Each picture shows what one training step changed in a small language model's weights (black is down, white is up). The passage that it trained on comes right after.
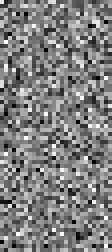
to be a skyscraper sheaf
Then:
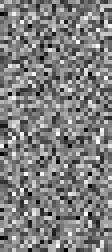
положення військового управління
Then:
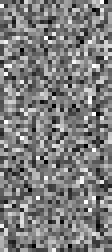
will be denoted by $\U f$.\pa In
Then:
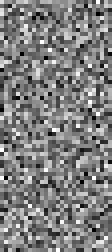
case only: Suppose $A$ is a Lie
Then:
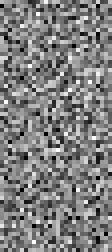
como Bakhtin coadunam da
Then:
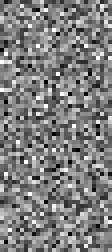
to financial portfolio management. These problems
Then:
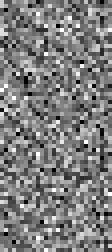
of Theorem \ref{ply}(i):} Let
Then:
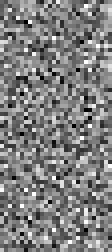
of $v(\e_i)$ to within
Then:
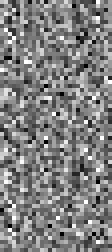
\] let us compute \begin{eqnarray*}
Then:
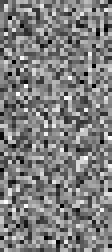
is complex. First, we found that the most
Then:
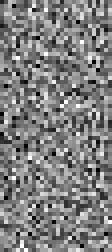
transposition, there is only one rank 2 absolutely
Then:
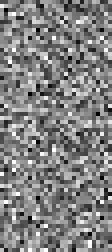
Educational Literature: Analysis and Results
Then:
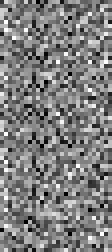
замин яратди ҳамда
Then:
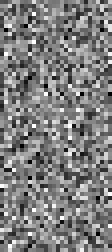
regular surface, contain the projective line, and is
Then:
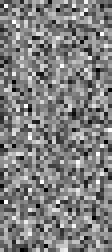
limited programming experience. A particularly
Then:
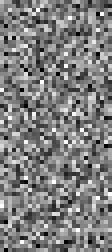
эксплуатации (Facility
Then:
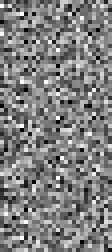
Nuclear and Particle Physics Section\\
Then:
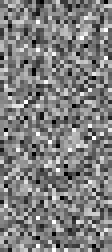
до областей з найбільшим
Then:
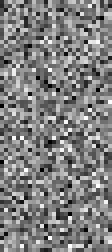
das ist neu! Bisher werden
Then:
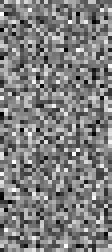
the data was of good quality. ``That was
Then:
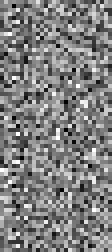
rock and water is expected to increase further with the
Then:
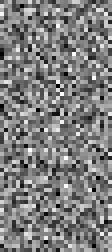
the UV of the theory can be characterized by
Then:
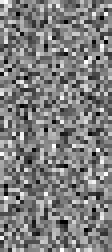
e_t + \nabla \cdot(\bu
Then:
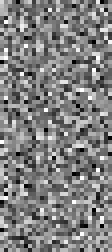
X \dif x^2 + \eta Y
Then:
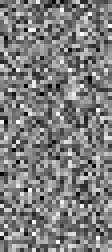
al sensibile introduce l'ultimo grande
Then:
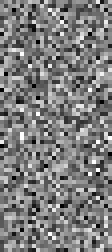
C, S, M_v) \leftarrow
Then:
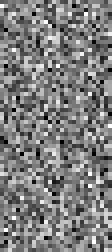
described in~\cite{Altmann2020}
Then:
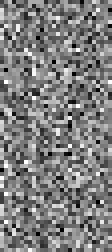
aquel que tenga interés, con
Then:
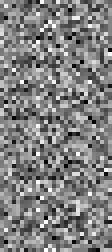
ma’nosini tushuntirish usullari
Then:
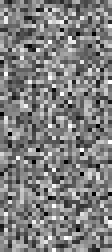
farqlar sezilarli darajada
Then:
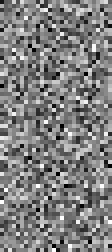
(2021). Teaching speech acts of
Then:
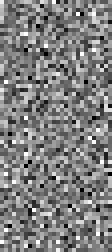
the numbers $b_i$ must be integers,
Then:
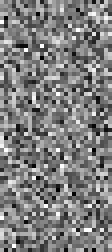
like to thank the \textit{Fondation
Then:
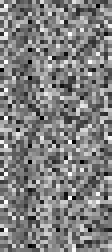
Активация иммунного
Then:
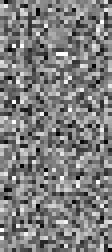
the one hand, \begin{multline*}
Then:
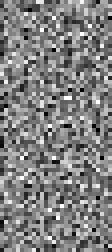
que trabalham na rede pública de
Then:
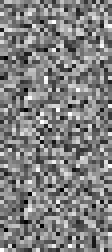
of teaching methods in the field of
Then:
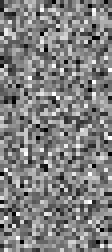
range $0.04s\leq t\leq
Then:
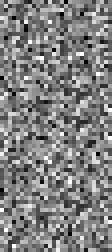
$\varphi'$ generated by the flow model is defined as
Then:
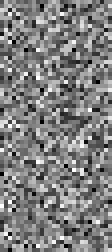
2020 году Всемирный
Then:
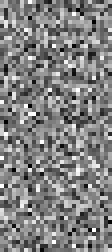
bo'lishiga salbiy ta'sir
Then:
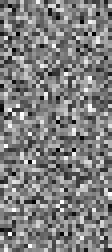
nonlinear squeezing-generating term is present
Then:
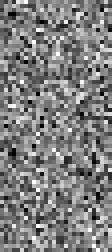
\,. \label{stabilizers}
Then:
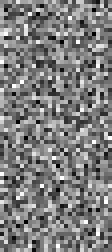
if $n$ belongs to the set
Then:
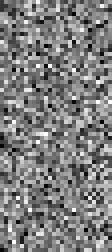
reduces total $\Delta V$ by 90 m/s
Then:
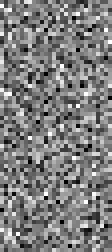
assumption $q \in \ker \Psi$,
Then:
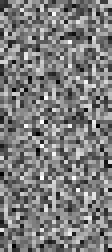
in vivo. This dynamic imaging is often
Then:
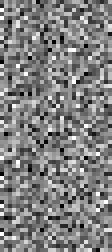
Успішна ерадикація мала
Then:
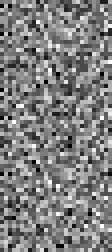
Тахирова Мохинур
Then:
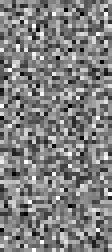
then the averages converge pointwise to zero.
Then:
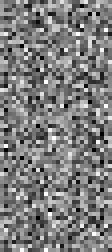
\begin{equation} \label{eq rates}
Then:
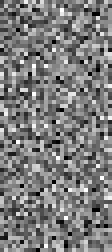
evolution relation Eq.(\ref{propagation})
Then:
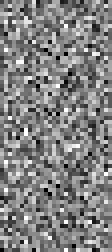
болезни ног, предупредить
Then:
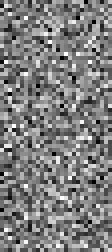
дошкольника является прежде
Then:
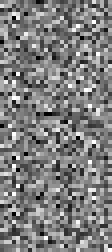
The Quantum Theory of Motion\/},
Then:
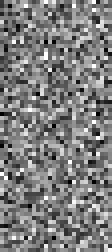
terms of coherent states. \end{abstract}
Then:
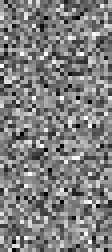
a branch or origin port $r \in B
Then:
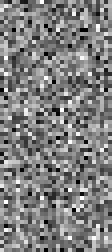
where light particles play an essential role. The
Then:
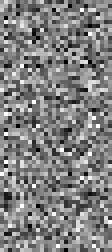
chunki kichik yoshdagi
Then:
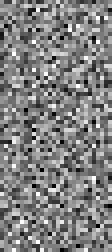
map of Aspinwall, Greene and
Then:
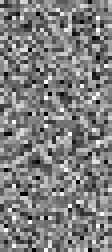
has independent components, we have \begin{equation*}
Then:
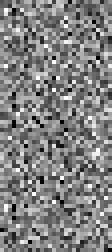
festivo, mas reafirma a
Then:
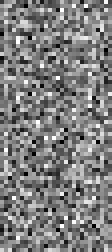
{\em Nucl. Phys.} {\bf
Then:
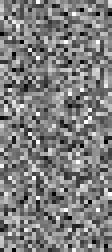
en la dieta humana a lo largo del
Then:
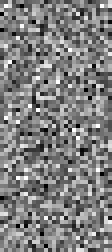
conditions were imposed on the tangent vector $\T$.
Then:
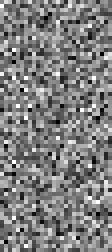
between an engine $E_1$ that uses
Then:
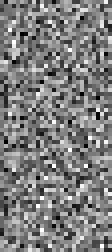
theorem for linear systems. We also give an extension of
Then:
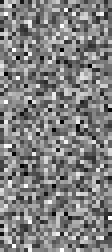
on each side, and its relative error is
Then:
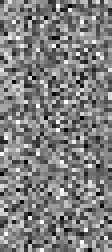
(2008). *Méthodologie de la
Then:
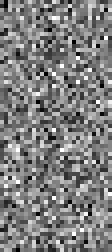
fut révélé seulement en
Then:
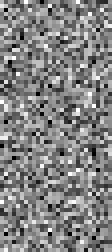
monotonically increases as a function of time
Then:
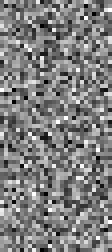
around 135\,d of coverage. The
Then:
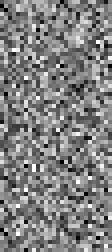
took under two hours. Compared
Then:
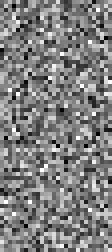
based on the Tucker decomposition model - called also
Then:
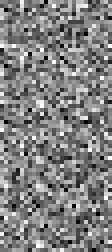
Türkiye Belediyeler
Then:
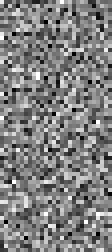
An additional contribution of this work is clarifying
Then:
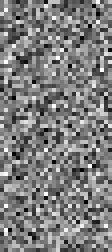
the map GCK does not coincide with the
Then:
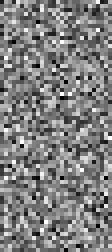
P., & Bianchi, C. N.
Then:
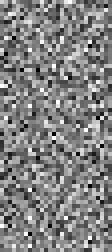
yr$^{-1}$ in stars. Star formation
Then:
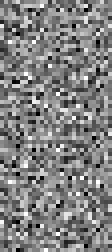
powered Gronwall-Bellman type
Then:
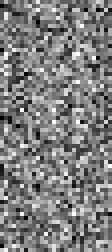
Suyari's set of axioms are
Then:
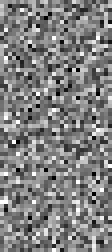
metric $h$ on the line bundle $E$,
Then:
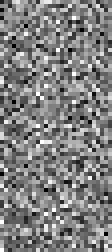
e senhoras portuenses,
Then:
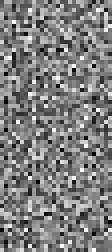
by the black star) clearly reveal the singularity
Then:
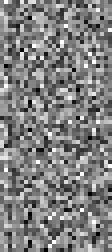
me'yorlari, shaxsiy va
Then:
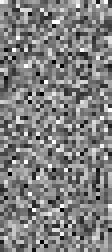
protected zero modes, which can be
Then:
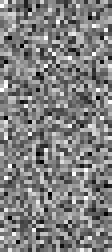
^{14}$ consisting of all quartics that
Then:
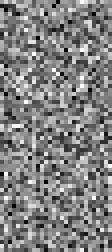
time. He looked at the number of
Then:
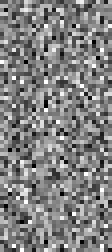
\widehat{J} + \int_{\Omega}
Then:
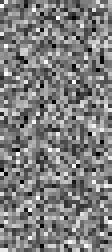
modulation of unit inputs in the DPU
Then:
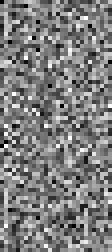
interior is empty. Again take a
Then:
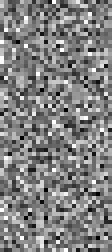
Published / Yayın:
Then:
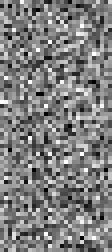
metodik talqini va refleksiv
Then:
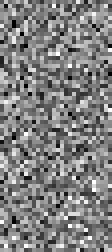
Grundwassers auszugehen.
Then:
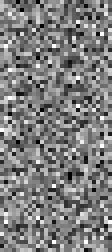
lattices whose site percolation thresholds can
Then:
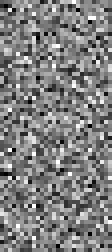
instante, el sacerdote
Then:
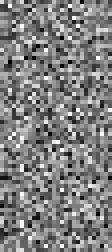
fundamental entre "modelo autônomo"
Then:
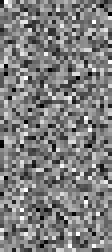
the scalar NSI contribution \(\delta M\). For
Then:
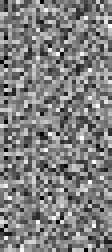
important for the understanding of possible presence of weak singularities
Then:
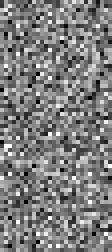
также их исторические и
